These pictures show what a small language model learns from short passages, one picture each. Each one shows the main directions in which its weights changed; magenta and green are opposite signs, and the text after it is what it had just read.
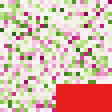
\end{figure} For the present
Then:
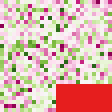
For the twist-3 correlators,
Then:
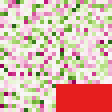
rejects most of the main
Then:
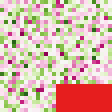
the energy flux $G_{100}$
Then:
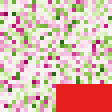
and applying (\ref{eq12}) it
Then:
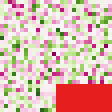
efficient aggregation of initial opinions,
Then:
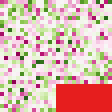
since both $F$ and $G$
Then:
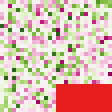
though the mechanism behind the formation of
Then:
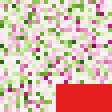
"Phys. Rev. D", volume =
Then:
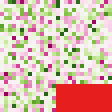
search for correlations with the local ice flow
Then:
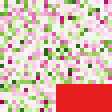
to a Quantum Spin Hall
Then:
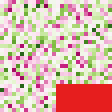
extracted from 25ms segments with 10ms
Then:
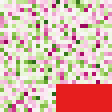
of mutually coupled two and three qubits,
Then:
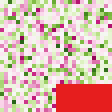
also be interpreted as a consequence of the
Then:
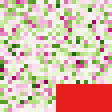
minimized when there is one flux quanta
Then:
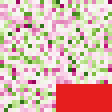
\textbf{Application context:}
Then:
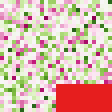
\begin{figure}[ht] \centering
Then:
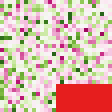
a simple averaging, which was proposed in
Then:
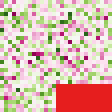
and food sources that is essential for successful
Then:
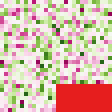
for the low-dimensional setting, such as
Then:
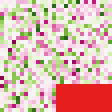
of the microscopic mechanisms involved in the growth
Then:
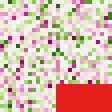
for ubiquitous health monitoring
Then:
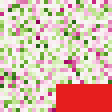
following we pursue the blc
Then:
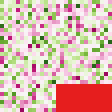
For minor merging events and for the
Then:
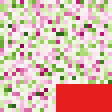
species, for particles identical and different to the
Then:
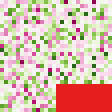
this case, is guaranteed in general by
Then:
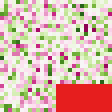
to floor values that are factors of
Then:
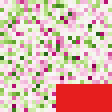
both for matter and light particles, independently of
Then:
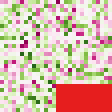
factor $c_k^t$ of
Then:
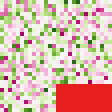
to be shared across a number of applications and
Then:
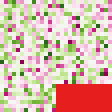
patterns identified within the vulnerable version
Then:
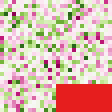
and metallicity of the observed galaxy's
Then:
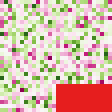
is only a {\em virtual} steady
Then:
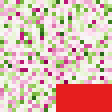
(with the exception of North
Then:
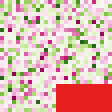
a NN with 2 hidden layers and 64
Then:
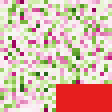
terms. It is an expected feature because original
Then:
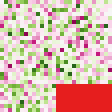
allows to represent the interactions between those agents
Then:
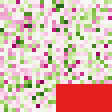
\textbf{Right}: internal organization
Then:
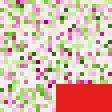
non-relativistic tunneling through a potential
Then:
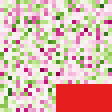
the doors), in Stockholm
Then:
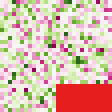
performing the standard 3+1 splitting of
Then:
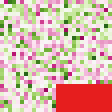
sheath has a stronger turbulence where the energy
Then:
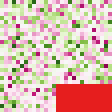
trajectories. Both wall effect treatments are adapted
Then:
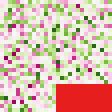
Therefore, these studies cannot accurately quantify the impact
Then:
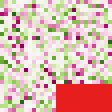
and `imagination', for which I
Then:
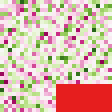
time of an electron with Lorentz factor
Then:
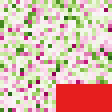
"{Performance of the ATLAS
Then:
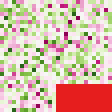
numerical simulations (DNS) of a
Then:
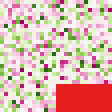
varied light conditions, whereas the computed
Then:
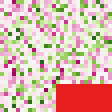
over 10 disorder configurations. Here the statistical fluctuations
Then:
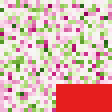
References [1] Hsu J.
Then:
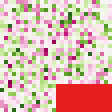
which has a characteristic NQR
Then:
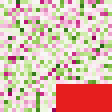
our model. In this case, the flat
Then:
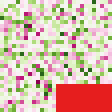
\ewoIII\ stacks. These
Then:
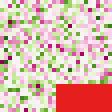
magnets, the enhanced spin fluctuations would suppress
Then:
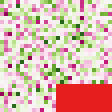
a plot, however. For more accurate
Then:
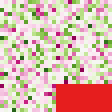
greater than $10^3$. However,
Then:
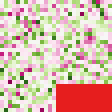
one of the two terms \[
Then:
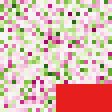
momentum loss rate depends mostly on the size of
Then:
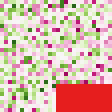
dependent on the optical density which is related to
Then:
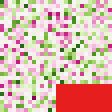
{\it Stony Brook
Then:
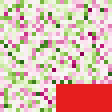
For one- and two-body interactions,
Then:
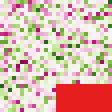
hyperfine anomaly in these states. The
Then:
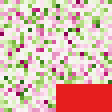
(Murphy's law).
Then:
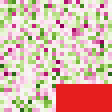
entries of $\tilde{y}$ such
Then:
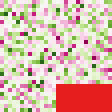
and 75%DoD In
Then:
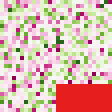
we can identify the effective scalar and
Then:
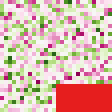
improve in the next few years.
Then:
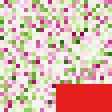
is nearly flat, as in~(b)
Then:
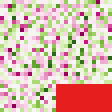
i \vec{n} \langle
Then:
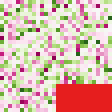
$Z(M) \propto
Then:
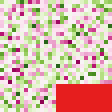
bound holds for the case where row-wise
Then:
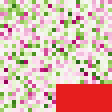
ideal number of iterations may not have a
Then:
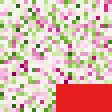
on the Onsager coefficients than that
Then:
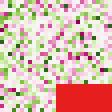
enough to maintain trust and privacy in
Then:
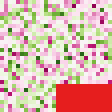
to moving along the low-temperature part of
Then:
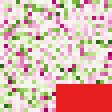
Nuclear Physics, Moscow,
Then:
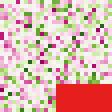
\cite{MFr2}. Now it
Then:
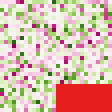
$\psi_\pm$ are of the following
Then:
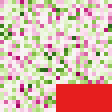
normal of the foliation and
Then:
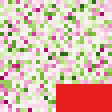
Wake Forest University,
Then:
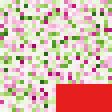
yet. From the viewpoint of theory,
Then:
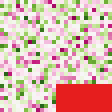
a convolutional layer. One of the
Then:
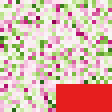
hubs, as described by [7].
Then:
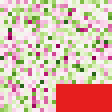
the $V_i$ field in the
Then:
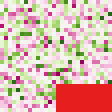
in the quark-gluon plasma phase
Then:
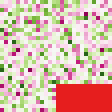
the symmetry labels and does not change the physical
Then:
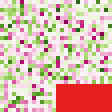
heavy baryon (HB) formulation of chiral
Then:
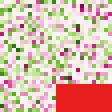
In introducing the auxiliary unknowns
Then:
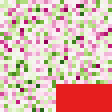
this case, the arguments in the last
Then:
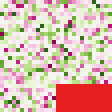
how existing workflows shape this process.
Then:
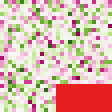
can be suppressed, which may be
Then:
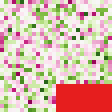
obtaining better fitness regarding the other sets
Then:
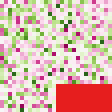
new approach to this problem is considered in an
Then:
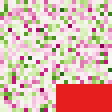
to the one computed from the simpler
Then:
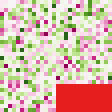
of the ``initial'' conditions for the
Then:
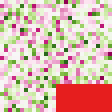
high precision astrometry: the
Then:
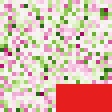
Applied Physics, Abbe Center of
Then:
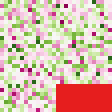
with $\nft=24$ all
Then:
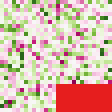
arrows are color-coded to represent
